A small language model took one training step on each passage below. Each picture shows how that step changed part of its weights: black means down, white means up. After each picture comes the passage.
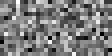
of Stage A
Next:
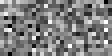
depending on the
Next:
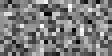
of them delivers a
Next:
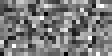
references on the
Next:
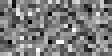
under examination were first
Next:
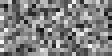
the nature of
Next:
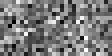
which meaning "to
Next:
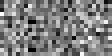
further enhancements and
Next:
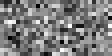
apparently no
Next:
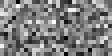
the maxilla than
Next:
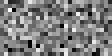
Before drug
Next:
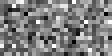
on the kinetics
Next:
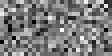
job commitment
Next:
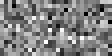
spectra of
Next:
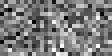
a correct
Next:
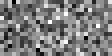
samples which is the
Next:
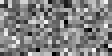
many types of
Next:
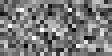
estimated as a
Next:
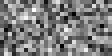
and BBC.
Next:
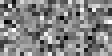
predicting properties of
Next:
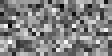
the necessity of
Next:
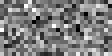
media impressions
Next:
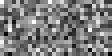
of all the solid
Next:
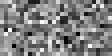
and academic
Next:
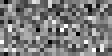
do not trust their
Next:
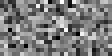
can be found in a
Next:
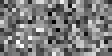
proposed obtained a standard
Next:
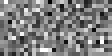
1. The job
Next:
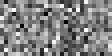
polarization structures
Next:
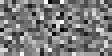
conditions tests have to
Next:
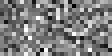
contribution **to the
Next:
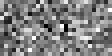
and specificity in all
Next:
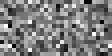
and rugosity
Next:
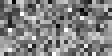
provide 991 the
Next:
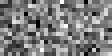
of Electrical
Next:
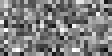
need of the community and
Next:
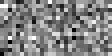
the removal of
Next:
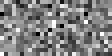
powered electrical
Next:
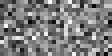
PA biased in
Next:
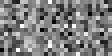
purpose, a
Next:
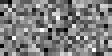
natural number can be
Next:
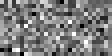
applications, and
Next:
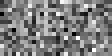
scheme at
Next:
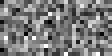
the fee-based
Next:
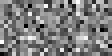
including their daily
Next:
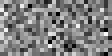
das profundas
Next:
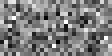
a conveyor
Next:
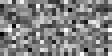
present the implementation
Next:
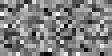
want to practice
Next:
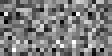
how BFT could
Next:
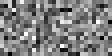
investigate the effect of
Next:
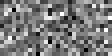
in (as it will
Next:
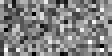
activities. This can be
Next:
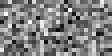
of culture may
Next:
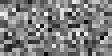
and RMR among
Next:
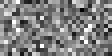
V and C conditions
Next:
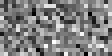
spore length
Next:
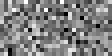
It is well known
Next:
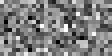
clearly told
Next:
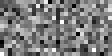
can recognize in
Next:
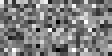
market share, and
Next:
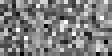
by selected area
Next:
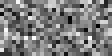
era of
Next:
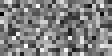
of integrated systematic
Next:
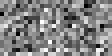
ready to be
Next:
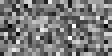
model from measured
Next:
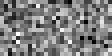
is designed for
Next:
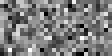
a greenhouse
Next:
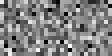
different drugs have
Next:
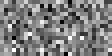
that meet these conditions
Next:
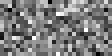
increase in assets.
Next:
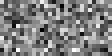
to the community,
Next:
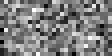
and INCS
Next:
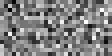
comparison. -
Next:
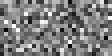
in them. They
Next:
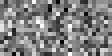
relationships (1)
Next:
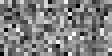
under these conditions. A
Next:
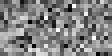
When FGR
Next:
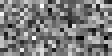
to the National
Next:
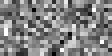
Effect of
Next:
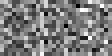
of changes in the
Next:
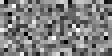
research argues that
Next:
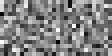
system and enhancing
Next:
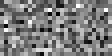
these annotations
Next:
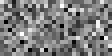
that in the case of
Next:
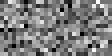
(AA) is
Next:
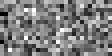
the history of
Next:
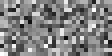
The absence of
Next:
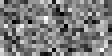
utilized to
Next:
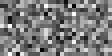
definitions from
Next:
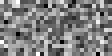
of FERMI
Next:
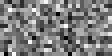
rutin in a
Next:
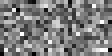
considered. 4.
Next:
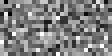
and load conditions,
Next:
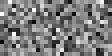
by gestational
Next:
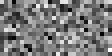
in the future
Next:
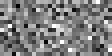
at room temperature and
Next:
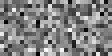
make it easier
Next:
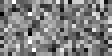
food insecurity
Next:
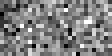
system Brindha
